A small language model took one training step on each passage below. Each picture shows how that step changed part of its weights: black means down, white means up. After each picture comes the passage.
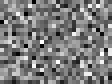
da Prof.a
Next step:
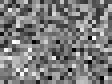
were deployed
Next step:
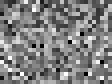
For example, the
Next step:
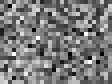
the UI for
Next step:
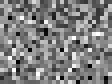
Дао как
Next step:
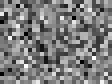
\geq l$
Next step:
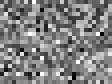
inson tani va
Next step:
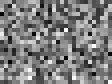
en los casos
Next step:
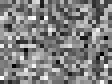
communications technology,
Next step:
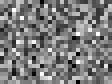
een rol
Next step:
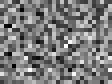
availability of
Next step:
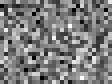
do Brasil.
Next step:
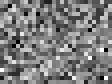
and pedagogical
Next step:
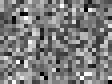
fixé par
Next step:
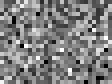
to as a
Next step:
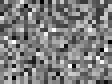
Parkinson's patients
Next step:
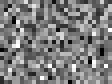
also describe the
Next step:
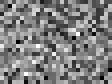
the process of their
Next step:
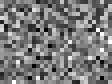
another layer of
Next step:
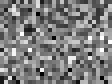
with an experimental approach
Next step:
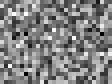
t$. Thus
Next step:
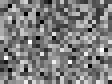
and melinjo
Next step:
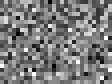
protein content in these
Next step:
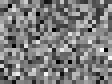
and wellbeing
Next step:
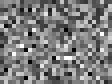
statistically significant positive effect
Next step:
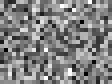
As I had
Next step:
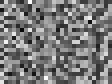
ФКИ для
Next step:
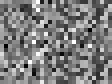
4 shows the mass
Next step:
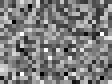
long time, these
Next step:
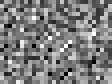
operational efficiency of
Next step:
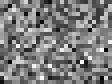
and implement the necessary
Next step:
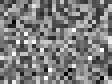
is normally used
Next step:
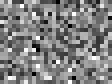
Shu munosabat
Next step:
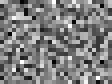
the deviation from
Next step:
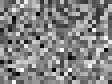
to evaluation**, including
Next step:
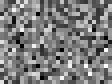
to understand.
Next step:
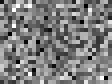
and medicinal
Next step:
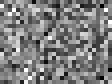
- the social
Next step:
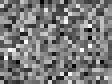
history: Date
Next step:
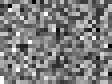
Writing -
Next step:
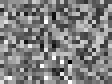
развития науки и
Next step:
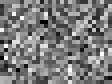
. Andijon
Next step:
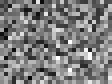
PB of
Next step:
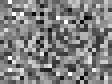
preserve the
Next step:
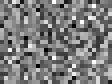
si l'on
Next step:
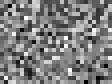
as 105 respondents
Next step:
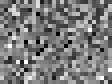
with the community and
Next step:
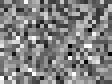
platforms that cover
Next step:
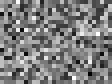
adopted to
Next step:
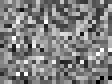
lower limit on
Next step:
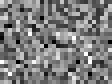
placed in
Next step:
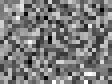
intestine in
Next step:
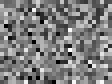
й знань на
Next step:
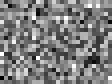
underscores the
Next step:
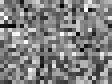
fonte de
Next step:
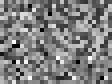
mediating role of
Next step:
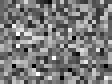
layer enhances
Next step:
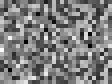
of Chest
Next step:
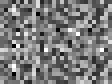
with recommendations on
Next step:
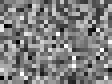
other hand, an
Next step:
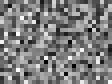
Ratio The
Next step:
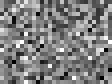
to improve the learning
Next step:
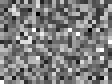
with a quality of
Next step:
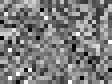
esa ularni
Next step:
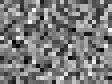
organization is an
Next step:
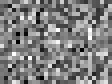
Ana Maria
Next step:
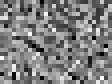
grown on
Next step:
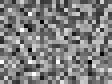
equation. The result
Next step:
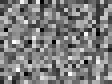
RESULTS The
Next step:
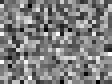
farmer motivation
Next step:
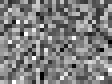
are generally associated with
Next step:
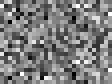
etish, ularda
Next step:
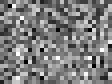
the KVL
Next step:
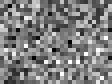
as well:
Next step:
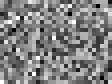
can block the implementation
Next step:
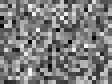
que futuras
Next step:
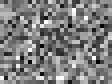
sociale, col
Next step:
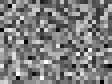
the prototype
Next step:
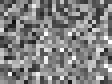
is therefore to cover
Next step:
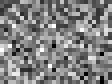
Project -
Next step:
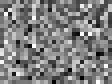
belongs is
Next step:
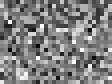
tratamento das
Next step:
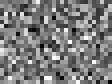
системы и
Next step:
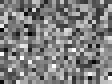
на основе
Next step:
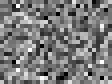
social, e com
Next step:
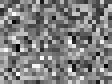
Thus, ideology
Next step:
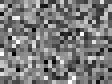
limiting their
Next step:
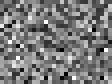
relevant to the issue
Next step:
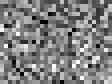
pela tensão formal
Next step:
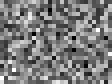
que la capacidad
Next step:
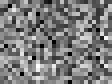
and adults from
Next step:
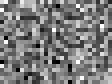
u holda bir
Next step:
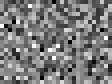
they are when they
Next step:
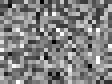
Government of
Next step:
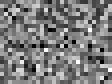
in 2 steps,
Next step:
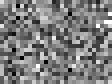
elektr va
